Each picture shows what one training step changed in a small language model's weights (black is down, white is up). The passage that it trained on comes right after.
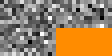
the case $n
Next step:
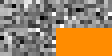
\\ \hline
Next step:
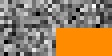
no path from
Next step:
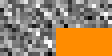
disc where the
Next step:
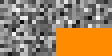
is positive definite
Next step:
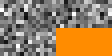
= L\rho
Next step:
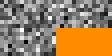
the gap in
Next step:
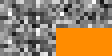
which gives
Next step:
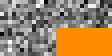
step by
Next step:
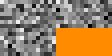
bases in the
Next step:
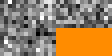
the BMA
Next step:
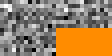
compare all these
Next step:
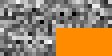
well that are
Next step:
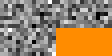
profile at
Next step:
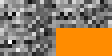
by using ``lemma
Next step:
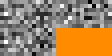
phase velocity
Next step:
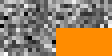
The definition of
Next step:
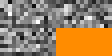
bit stronger
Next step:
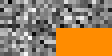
a sample is
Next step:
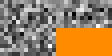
the torus
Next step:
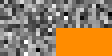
the reason
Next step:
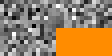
to act as
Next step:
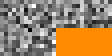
be continued to
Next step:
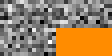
some natural or
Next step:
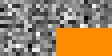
ratios between
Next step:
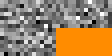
corrections are
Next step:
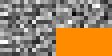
representations that
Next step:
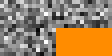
were it not for
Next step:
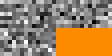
temperature characterization
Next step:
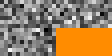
the angles
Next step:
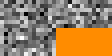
is the set of
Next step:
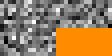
larger than
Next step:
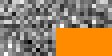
first proposed in
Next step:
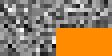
are thin in
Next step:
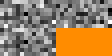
that there exists a
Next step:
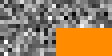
the Fermi
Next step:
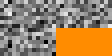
a dynamical
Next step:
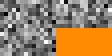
did not
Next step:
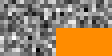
of vertex and
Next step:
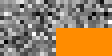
one term with
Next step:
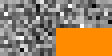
problem is met
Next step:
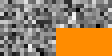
choosing an
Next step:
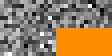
take the following
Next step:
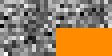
The set of
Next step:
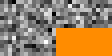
is not a
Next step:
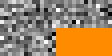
However, if we
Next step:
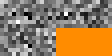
by the sets
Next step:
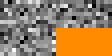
action like
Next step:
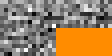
yielding the
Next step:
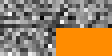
at least one
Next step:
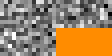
set of nodes
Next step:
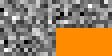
with respect the
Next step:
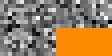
in the presence
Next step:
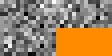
(g) and
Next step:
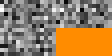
observed to
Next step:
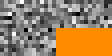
overages in
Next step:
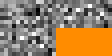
system used for
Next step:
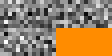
above; each model
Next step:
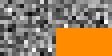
for a linear
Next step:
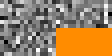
consider a local
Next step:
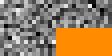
take limits
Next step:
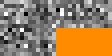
In the last
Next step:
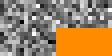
half of
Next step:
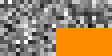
which grows
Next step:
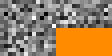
different IPs
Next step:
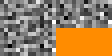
going below
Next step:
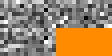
one typically
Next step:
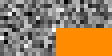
between observed and
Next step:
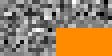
of degree zero
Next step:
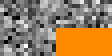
apply to more
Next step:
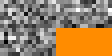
and show in
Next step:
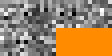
If that is
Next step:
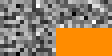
lines that are
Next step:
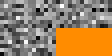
describe a
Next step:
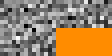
bounded weak
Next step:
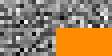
energy was determined
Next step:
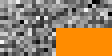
theory has no
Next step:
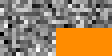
isomorphism, for
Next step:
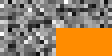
es nach
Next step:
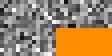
a humble
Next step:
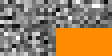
an appropriate
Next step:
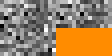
The coefficient
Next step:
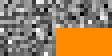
set of density points
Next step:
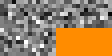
of monic
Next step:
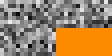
be the length
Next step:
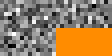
of integers
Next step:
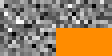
CTy \
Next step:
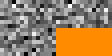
is a new
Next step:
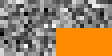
To do this,
